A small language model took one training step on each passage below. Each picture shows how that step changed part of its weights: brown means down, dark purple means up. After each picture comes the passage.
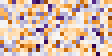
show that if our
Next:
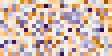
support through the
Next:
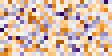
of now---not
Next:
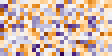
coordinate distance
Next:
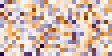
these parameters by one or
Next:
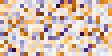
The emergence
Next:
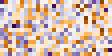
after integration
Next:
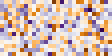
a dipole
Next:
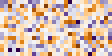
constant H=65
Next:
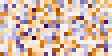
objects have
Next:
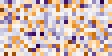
follows: $$
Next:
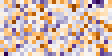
is based on the
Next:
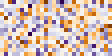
radiation flux at
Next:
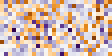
of the coupling is
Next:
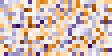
perturbation functions and
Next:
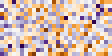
the threshold
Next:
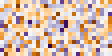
MBH only
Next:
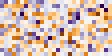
\par The results of
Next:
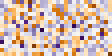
solar metal
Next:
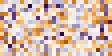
potential depths
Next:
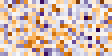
of 1, 5 and
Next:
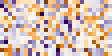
weight representation of
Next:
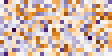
on the apparent
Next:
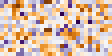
The link function of
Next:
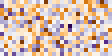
first points of the
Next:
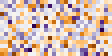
would comprise a
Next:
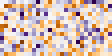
\alpha \rangle$
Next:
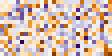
and maintain a
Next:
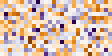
s|)$ can be
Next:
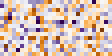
Section 4 describes the
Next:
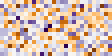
to GMF,
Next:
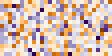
a rubrene
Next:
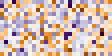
the loss function has
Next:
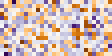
the perturbation
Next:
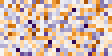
and Gina
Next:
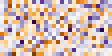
for the $A$
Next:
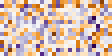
and our two clusters
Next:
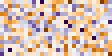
when individual
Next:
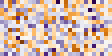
families of
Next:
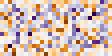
significantly extend
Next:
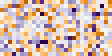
with respect to the
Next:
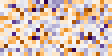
electron bunch
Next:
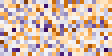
to the main point of
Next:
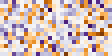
curves reflects
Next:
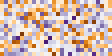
of a periodically
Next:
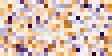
comparable to the
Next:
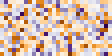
transients} The
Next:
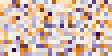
is always
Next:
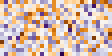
of the relative
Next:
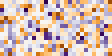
the authors
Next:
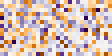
that the sum of
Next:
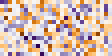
rough estimate is
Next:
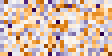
US county
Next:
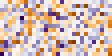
are needed that use
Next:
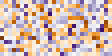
is independent of the
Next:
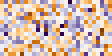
of the potential at large
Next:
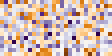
of these dimensions in
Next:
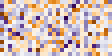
this section, we
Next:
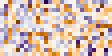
mapped EW
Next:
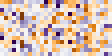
{\it Phys.
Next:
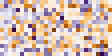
monotone which
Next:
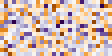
training and the test
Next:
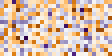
At the same
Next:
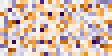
where you can see
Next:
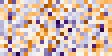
cross section in the
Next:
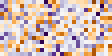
containing the
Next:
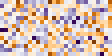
We compute analytically
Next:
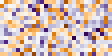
separated by the magnetic
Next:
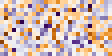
into the current power
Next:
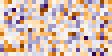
applies to even
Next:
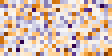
and confine our
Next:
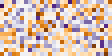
the Edge
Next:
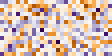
dimension $\eta$,
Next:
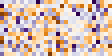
we present our numerical
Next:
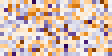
in three points,
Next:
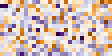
precipitation in
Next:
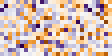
insights into
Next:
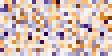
ring. Each
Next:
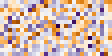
scalable fault
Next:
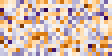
field resonantly
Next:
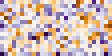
entanglement also by
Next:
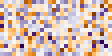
that there are no
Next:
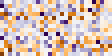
we propose a
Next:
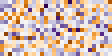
the tuning parameter
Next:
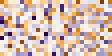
implying the
